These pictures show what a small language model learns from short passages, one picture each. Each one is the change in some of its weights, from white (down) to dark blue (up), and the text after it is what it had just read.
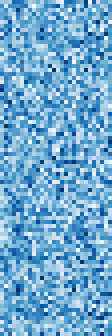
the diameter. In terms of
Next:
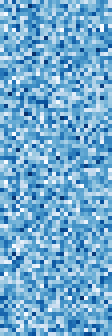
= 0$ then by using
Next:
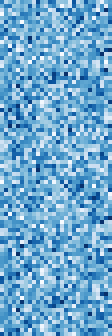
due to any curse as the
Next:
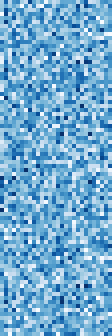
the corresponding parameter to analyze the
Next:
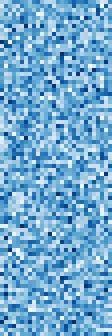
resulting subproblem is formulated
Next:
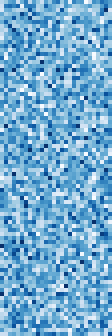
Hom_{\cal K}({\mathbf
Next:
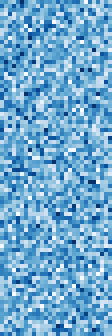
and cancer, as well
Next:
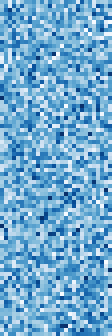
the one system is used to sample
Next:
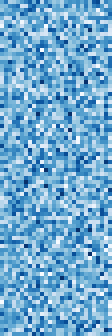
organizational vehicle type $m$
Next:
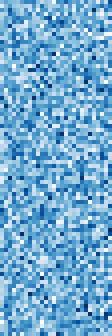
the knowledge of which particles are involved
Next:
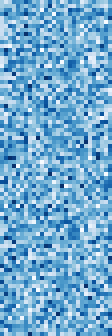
\end{aligned}$$ where
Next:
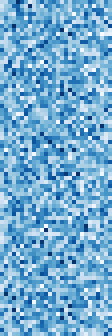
is uniform with respect to $\hat
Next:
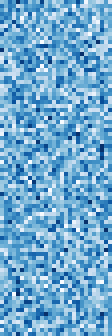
data for all seven of the
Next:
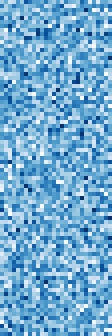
past decades numerous
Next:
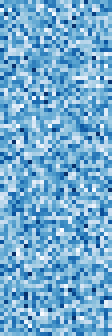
include long-lived species such
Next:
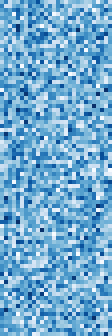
power from baseline and after a
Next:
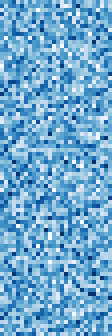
models, can concurrently
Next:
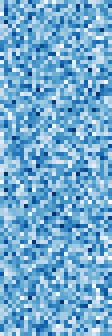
and the corresponding values of U are
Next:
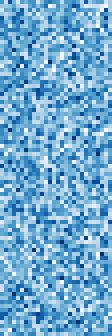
method. Accurately
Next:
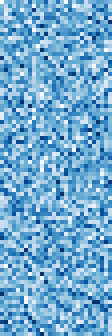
users who are domain experts rather
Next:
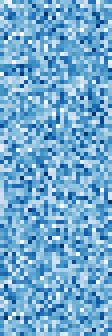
We can see that the trajectories of
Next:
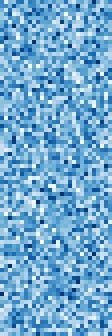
This behavior mirrors that
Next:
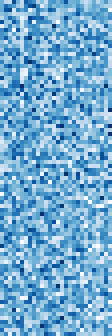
evaluated by means of the radius
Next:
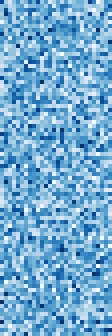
conditions and periodic boundary conditions are
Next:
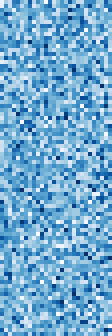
a parameter which measures the amount of
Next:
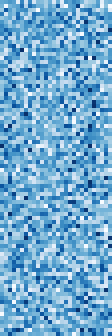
management courses to enhance overall
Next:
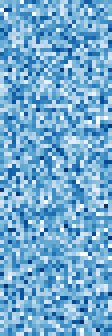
in decreasing order of their degree
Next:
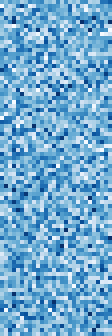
the inclusion $Q \subseteq M
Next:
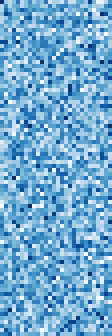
above are the Fourier transforms of
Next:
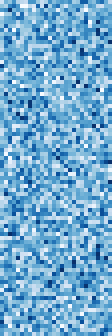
at least semi-quantitative
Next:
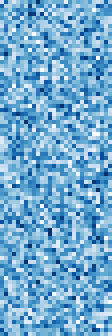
of active set methods and techniques from
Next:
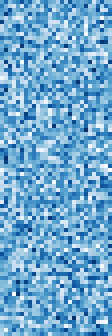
(<30%) observed for the
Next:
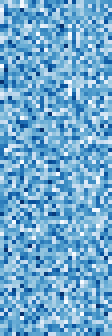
Next, {we} derive
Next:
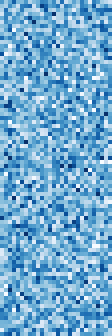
of complete partial b -metric
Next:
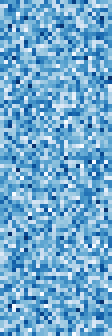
including technical means, in teaching a
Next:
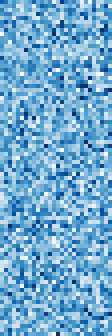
is the need of the hour
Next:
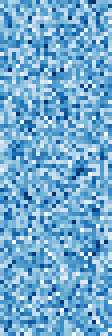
a temperature jump in the
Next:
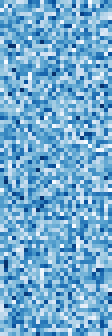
activities and the grindability
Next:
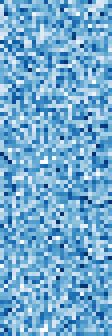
results are not sensitive to the choice
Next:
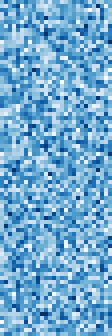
clinical and biological parameters associated with
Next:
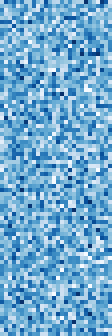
can easily fit into the accessible
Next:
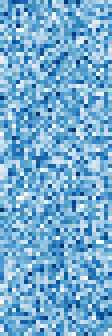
and lowest concentrations of all the
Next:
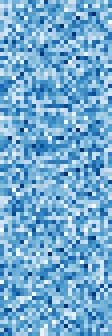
names database will be applied
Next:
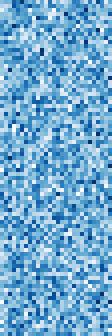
in developed economies.
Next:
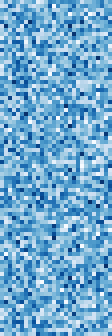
solutions. For example, there exists
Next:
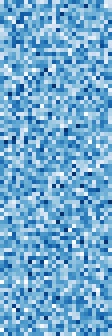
efficiently detected by our BLS
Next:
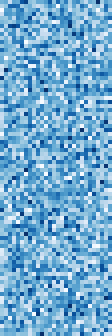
of initial conditions, all with the
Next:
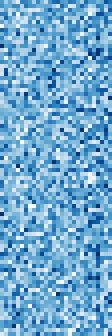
e_1 + \epsilon +
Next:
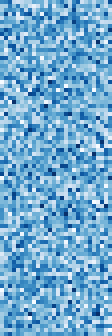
covariant axial-vector current
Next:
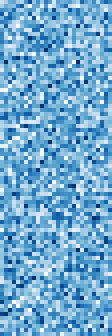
and is equal to 0 when
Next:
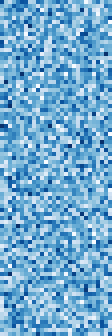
sore throat,
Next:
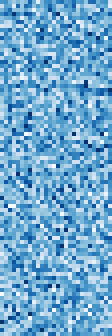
the policies. There are two types
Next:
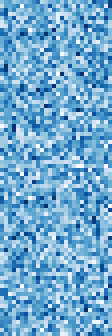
C^{m \times n}$
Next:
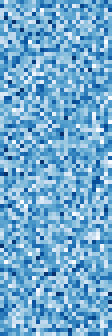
T-T_c$, the
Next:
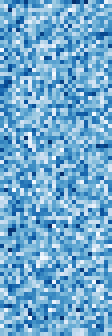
similar aspects of disease severity,
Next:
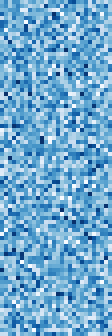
Front. Artif.
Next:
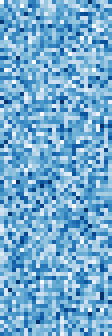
develop Scratch projects related to
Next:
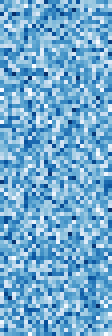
\begin{proof} This follows
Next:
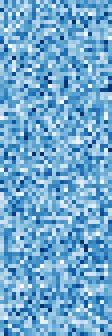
multiplicity $e.$ Then
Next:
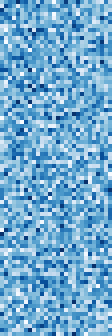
impression of how teachers implemented
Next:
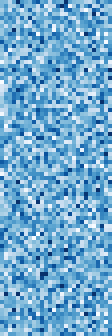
If a field expert is able
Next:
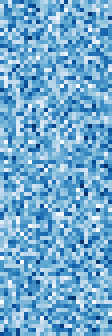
and $O^A$ can
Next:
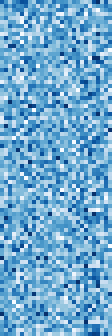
nm, $\Delta\lambda
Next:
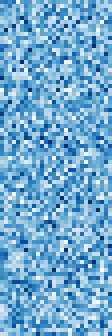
of Ag underneath MG
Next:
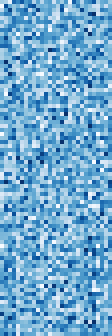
$\gamma^n$ can be
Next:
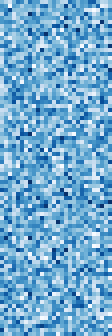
initial position of the vehicle and final
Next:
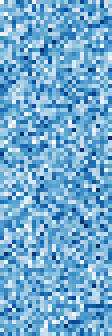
to be accessed easily and
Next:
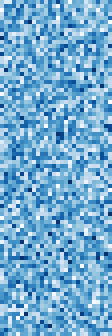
this part of paper, we will
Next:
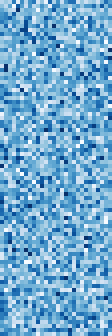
{Landau}}, \bibinfo
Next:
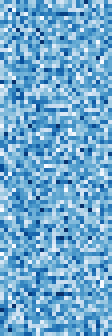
University, Mysore),
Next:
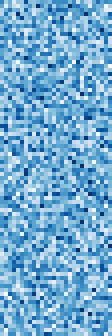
Support is not wanted
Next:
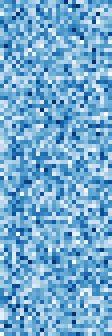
researchers have found that liquidity
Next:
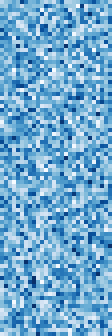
given test examples, and demonstrate that
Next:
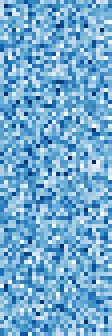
by the time can thus get range
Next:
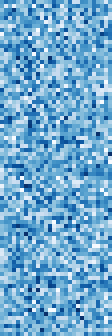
of surface-to-surface
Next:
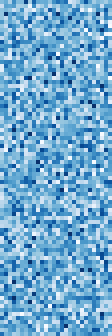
the latter case, we can write
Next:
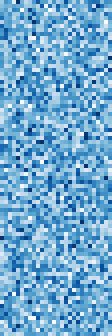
it aside for now, but
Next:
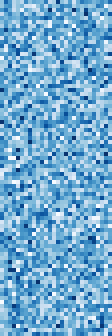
and recreation to enhance protection
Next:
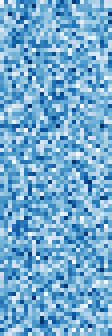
need to improve next time. It
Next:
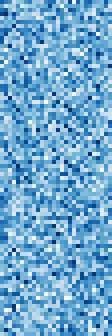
for 24 hr. The
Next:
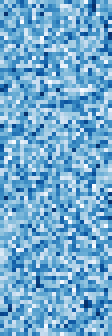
be dorsiflexed to
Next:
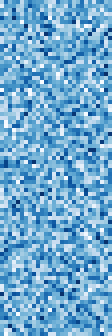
$C$. This implies inequality
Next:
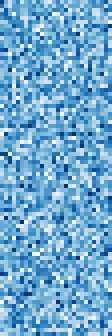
them both in a historical and
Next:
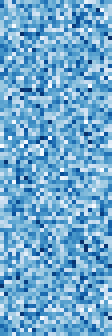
for $LFD$
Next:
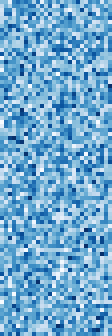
and procedures, in order to provide
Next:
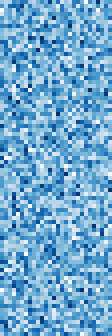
show that it, also, does
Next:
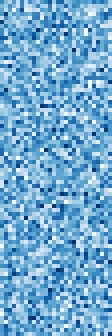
and (\ref{6}) reduces
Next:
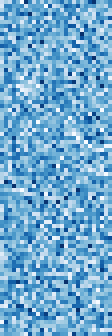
the melting temperature of
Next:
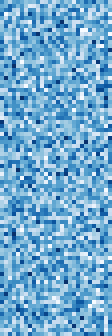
a generation of the almost periodic
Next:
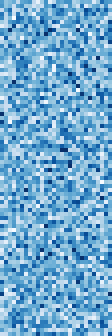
Reidenberg, 1997.
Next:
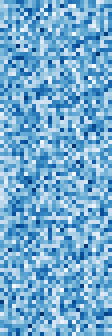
on variational formulation, method of
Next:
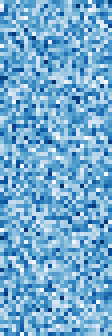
\sigma} \rangle$. In
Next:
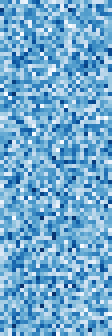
there. In particular the graph of
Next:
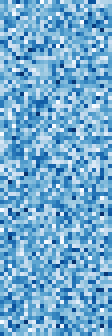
and do not need to search when
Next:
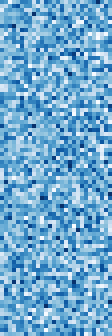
density effects, i.e.,
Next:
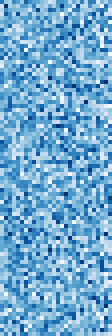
state is probable in slowly
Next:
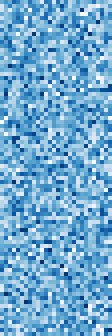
flavon $\phi$ has
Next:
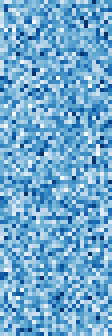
Since $q_n$ is
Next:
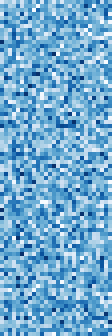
The experimental data for the viscosity
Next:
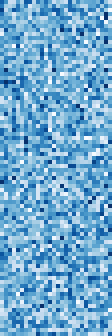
$v \sin i$. Here
